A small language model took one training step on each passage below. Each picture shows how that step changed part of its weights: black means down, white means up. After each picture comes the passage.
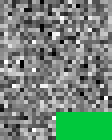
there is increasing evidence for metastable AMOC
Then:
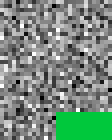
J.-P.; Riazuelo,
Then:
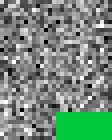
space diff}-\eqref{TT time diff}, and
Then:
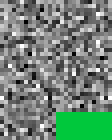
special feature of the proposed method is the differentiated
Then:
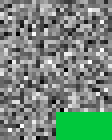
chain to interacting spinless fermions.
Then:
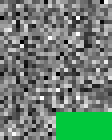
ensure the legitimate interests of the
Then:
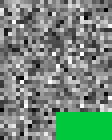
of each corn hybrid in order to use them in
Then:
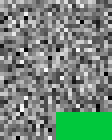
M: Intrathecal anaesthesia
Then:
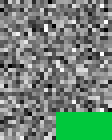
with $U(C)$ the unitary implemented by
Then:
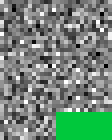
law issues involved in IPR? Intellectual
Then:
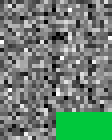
excitation rate will vanish -one needs both open
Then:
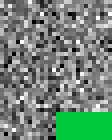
domain. The rest is related to medical (2%)
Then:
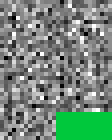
Anders R. Bargum, Cumhur
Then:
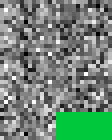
%Aviv University, Tel Aviv
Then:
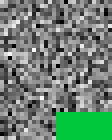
table-top real-time music system, the
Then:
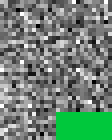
be used for section 3.3.4, and step
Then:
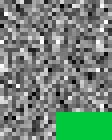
It is observed that the amplitude of solitary
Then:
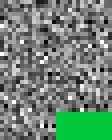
$2\kappa_i$. The total cavity
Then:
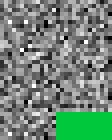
s \in S,~ j \in
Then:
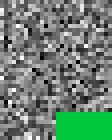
and pore size [47], [46], it will
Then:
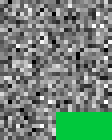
denote the spatial voxel domain of
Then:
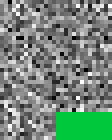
in education, especially in STEM fields, due to
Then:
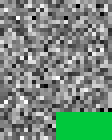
coefficient and other statistics were calculated using Excel
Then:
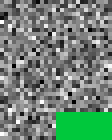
regime of state institutions, including the property of the
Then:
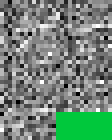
coordinate directions in the ($q, p$)
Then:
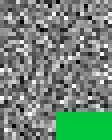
and how these components contribute to the overall runtime.
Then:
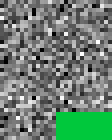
the repositories and resources providing summary
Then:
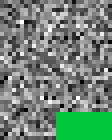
from the experimental data. The hip movement
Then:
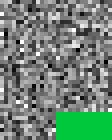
thin pancake, as there is no transverse
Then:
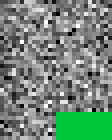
aspects to create batik that
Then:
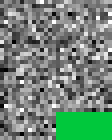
peptone solutions (5%) were made with
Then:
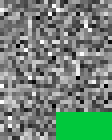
pixels which are likely to be composed by
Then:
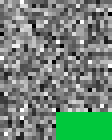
data available from 1950, SIE data from
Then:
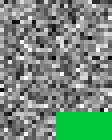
people are not using these products. NET
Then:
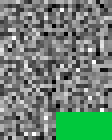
Enriched Place, Building
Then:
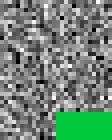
a result of ageing of the population [1].
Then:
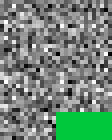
applied along the $ab$ plane is only
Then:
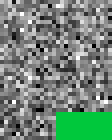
tests were carried out for all samples. The results and
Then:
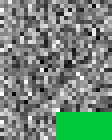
is recommended on 28th–32^d
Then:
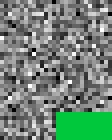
non-magnetic WDs (the accretion disk
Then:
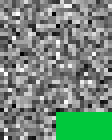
SWCNTs and their electrostatic
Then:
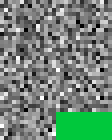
Analysis} The final stage-level folded
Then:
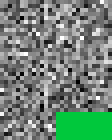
geometry, the flaring loop height
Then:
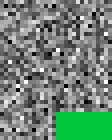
the local sample, only Miras were selected in this
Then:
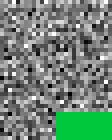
interest in its development at the municipal
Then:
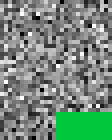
normal methods of characterisation such as NMR and electronic
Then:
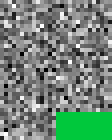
from Dumasy-Rabineau J.
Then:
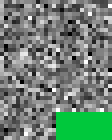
COS users should consult the HST Instrument
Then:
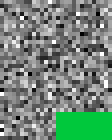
since only a few laboratories possess the needed
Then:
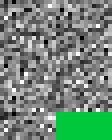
technical cum medical alternatives or substitutes
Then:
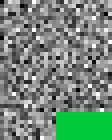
\begin{abstract} We propose a new cellular
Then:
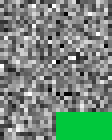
with an anti-gravity phase. \par We
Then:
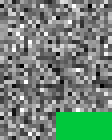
in everyday life. Crucially, the
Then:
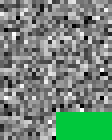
Taking $M=2$, our model reproduces
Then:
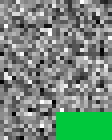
to eliminate $\phi$ and its
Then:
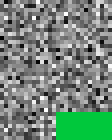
by the recent progress on detecting the KT
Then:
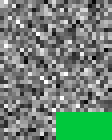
of this epoxy are dimensionally stable and
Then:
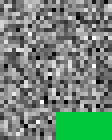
design for MHTC of wet OP
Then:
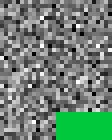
power consumption or the total network cost can be made by
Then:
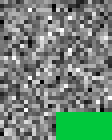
of solution. Despite quite a large number of
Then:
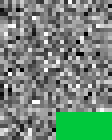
framework for predicting user experiences in daily
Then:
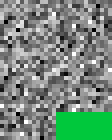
al., 2021; Mondejar et
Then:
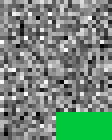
Spectrometer (LIRS)
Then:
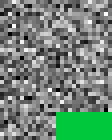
recollection of helping her prepare for
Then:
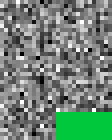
barred AGN samples is showed, displaying
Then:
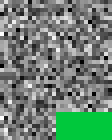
fixation of the realized structures has to be
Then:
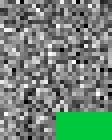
- Novi Sad : Dentistry
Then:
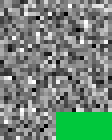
an Enterocutaneous fistula which was
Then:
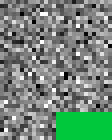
university college merged with several other
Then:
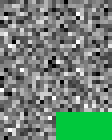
selection approach. To mitigate this threat,
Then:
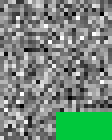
Temperate to Polar Freshwater
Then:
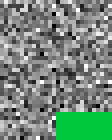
it likely contains several $\rm M_\sun$
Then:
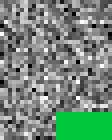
a lower cost compared to traditional methods. Along with
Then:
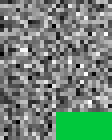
(N=30) In both the study group, the
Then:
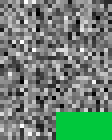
from our fitting procedure have to be considered.
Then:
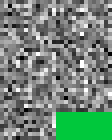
Nevertheless, considering the short duration of the
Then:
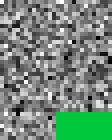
of the $\vec\omega_\pm^j$
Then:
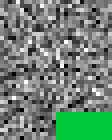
start with the metric of $(\ref{met})$
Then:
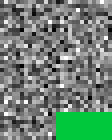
single lateral plating remains inconclusive, especially
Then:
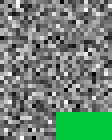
variable has a positive and insignificant relationship to
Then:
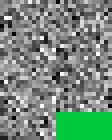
evaluate long-term impacts on these populations and to
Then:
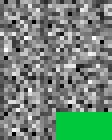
Jam CH Cultural Hub CHI
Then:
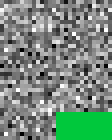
information on attributes and other information not present in
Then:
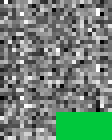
Research communities - from institutions, universities and
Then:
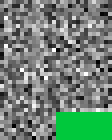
complications (37.5% vs.
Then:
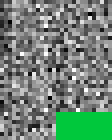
studied via empirical observation that different real networks
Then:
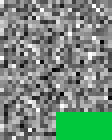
J. Disaster Risk Manag.*
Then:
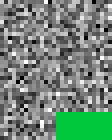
work (scale bar: 5 μm). Inset:
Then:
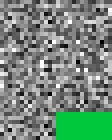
resistance by inhibition of the production of
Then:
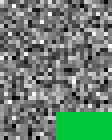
the measurement. In this case, the noise is evaluated to
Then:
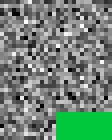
in responding to the use of examples by teachers
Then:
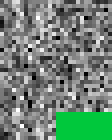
fusion is extremely small, while in the case
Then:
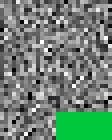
smaller segments to increase the number of data points. -
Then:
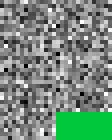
- *The Odessa National Medical University;
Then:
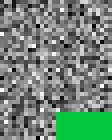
was designed to minimise disturbance to
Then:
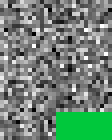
search terms to use, and so on, we are less
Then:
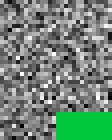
a pulse of light. The pulses of light from
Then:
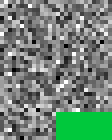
cases was successfully transferred to the
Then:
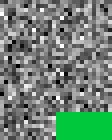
INTRODUCTION In recent years, the
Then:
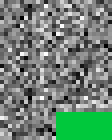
and three other members other than the finance
